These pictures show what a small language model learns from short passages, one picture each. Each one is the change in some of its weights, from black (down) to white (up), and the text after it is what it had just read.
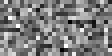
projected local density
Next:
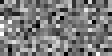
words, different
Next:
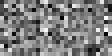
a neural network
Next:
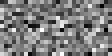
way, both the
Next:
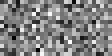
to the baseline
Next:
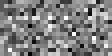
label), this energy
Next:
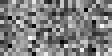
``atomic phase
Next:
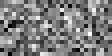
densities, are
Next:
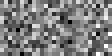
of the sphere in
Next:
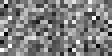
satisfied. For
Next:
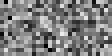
an exposure time
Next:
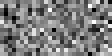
with winding number
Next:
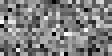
one photon. In
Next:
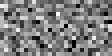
analysis, as shown in
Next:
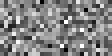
its robustness
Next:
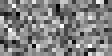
by performing a
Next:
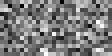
loosely bound
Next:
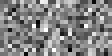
which depends on the
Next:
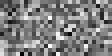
expect on the order
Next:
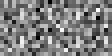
used in Ref.
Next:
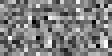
localized near the R
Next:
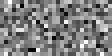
centrality trigger
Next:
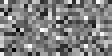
the dimension of the
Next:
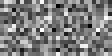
Note that the
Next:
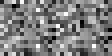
these frequencies,
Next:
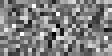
differences can be
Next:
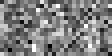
quantum fluctuations
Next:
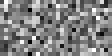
Measurement of
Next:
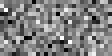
twisting of
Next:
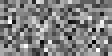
array leads to
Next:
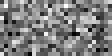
of single-qubit
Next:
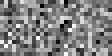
generated Gaussian
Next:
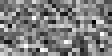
design, which,
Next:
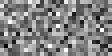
For instance,
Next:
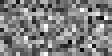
a numerical estimate
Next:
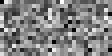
small time delay
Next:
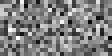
$Z$ respectively.
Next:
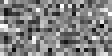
para las
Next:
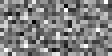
work as the increased
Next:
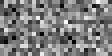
due to shock
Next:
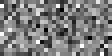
manipulations on
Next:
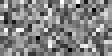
of the best fit
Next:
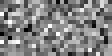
relations} \\
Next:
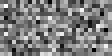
and/or an
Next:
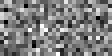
general. At
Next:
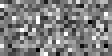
at the Mott
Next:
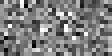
as $t$
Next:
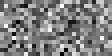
is indicated the
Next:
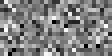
are observed per model.
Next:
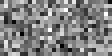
of geometric phase
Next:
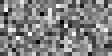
$\alpha$ of
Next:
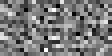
text, we have
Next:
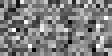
in the collision
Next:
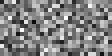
gives one of
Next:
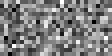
dust may be
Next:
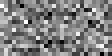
states as functions of
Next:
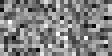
or a density-dependent
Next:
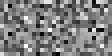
an additional dependence
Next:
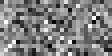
cases is equal to
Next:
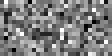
per unit of
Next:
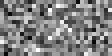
edge maps
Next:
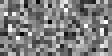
for $T$ is
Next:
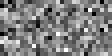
interest} There
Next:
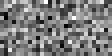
benefit from
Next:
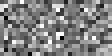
entries of
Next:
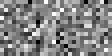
pressure cell
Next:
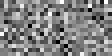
momentum cut of the
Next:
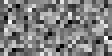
are better
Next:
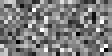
traders would consider
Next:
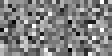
required to have two
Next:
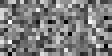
this theory, inner
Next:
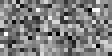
finite energy due to
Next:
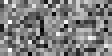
photosphere and
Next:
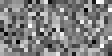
continuously depends
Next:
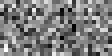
or non-blocking
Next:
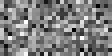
significant theoretical
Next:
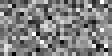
PL spectra obtained
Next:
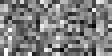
the density structure is
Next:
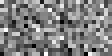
of the SHG
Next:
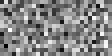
peak frequency for a
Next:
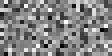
\\ & Classical
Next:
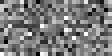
$j$ spent
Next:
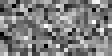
a solid review
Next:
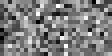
uniform drift
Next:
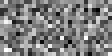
lines formed close
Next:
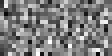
improvement is
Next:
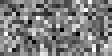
systems and tested
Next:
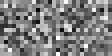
seen that the
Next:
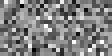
strongest in the
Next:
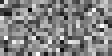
evidence of
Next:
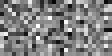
ensuring the
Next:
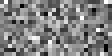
region of interest and
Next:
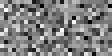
transverse kick.
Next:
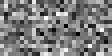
propagation, of
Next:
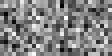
of bonding and
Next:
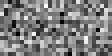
PSNR of the
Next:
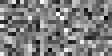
the mass affects
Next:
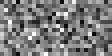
charges, it is
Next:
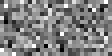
of an electron spin
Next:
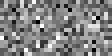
as to make the
